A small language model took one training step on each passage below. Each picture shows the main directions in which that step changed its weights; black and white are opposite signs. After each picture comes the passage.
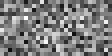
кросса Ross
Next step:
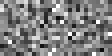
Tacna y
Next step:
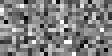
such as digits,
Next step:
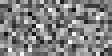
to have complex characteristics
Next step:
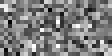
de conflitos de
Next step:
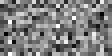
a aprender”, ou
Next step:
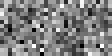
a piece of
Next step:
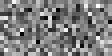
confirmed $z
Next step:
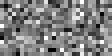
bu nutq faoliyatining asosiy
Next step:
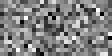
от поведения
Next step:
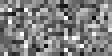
critical temperature, and
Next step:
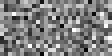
белых и
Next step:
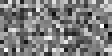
from IRS
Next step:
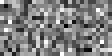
o'yinlariga yil
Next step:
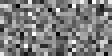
to evaluate the former
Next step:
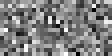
enhancement as a
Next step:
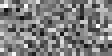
is likely that other low
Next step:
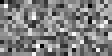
unda nutqiy faoliyat
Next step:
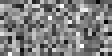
jihatlari, haqli
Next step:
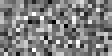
exponent for sick
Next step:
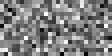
dari *lumbal*,
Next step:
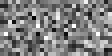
pentru a
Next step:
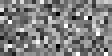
exhibited a second order
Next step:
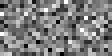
kaliyli va
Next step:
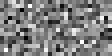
muloqot amaliyoti
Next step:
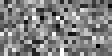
we establish a
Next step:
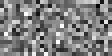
of hypotension
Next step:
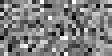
qilishda vosita va
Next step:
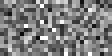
collimated and the
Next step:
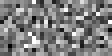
be interpreted as
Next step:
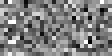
Wang, N.
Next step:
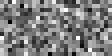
Suv talabi;
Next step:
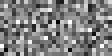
In situations like
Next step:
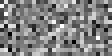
artículo es
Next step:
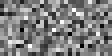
с позиций
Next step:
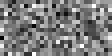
red-ward of
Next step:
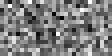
see e.g.\
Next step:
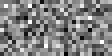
a more expressive model
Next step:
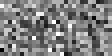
este contaminată
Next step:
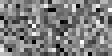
Each observation of
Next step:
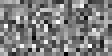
as a result the
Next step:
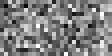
una pe care să
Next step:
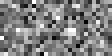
on the jitter
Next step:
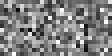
have found that the
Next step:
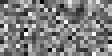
or $\gamma$ for
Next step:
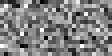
orasida qiziqish
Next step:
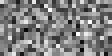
up to a certain
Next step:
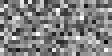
bir bitiruvchining
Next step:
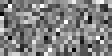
University, 1 A.
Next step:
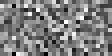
by Roberta
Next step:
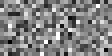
признати, да
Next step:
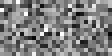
the different grain types
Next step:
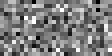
profissionais no contexto
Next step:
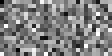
period of almost
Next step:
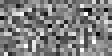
an operator in region
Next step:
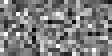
MLR, as we
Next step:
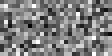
él da un
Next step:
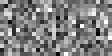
activity-centred approach
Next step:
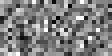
be taken into account,
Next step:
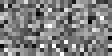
confinement ?
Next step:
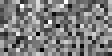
between adjacent coupling
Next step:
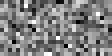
asumsi dan
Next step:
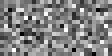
business model
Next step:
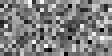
Mod. Phys.
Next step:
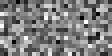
units and is slightly smaller
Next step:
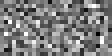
faintest magnitude
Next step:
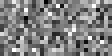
streaming workflow
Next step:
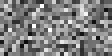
of nuclear DNA
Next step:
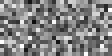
value for an optically
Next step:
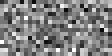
social. Porém que
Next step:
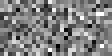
даної статті
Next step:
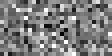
в обществе,
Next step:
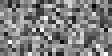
modelo de gestión
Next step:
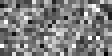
into the lasing
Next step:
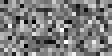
SED model, which
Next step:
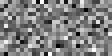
shed light on the
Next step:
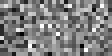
between immediate applicability
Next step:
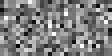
$t$ here in
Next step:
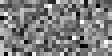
symmetric axis of line
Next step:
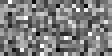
como crime, que
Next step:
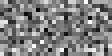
described by Eqs.
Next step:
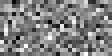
berishini anglatar
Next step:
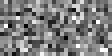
ensuring women's
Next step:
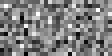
quantification of survey signal
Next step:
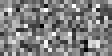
are designated by
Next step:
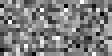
Political Sciences*,
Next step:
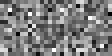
contour} and
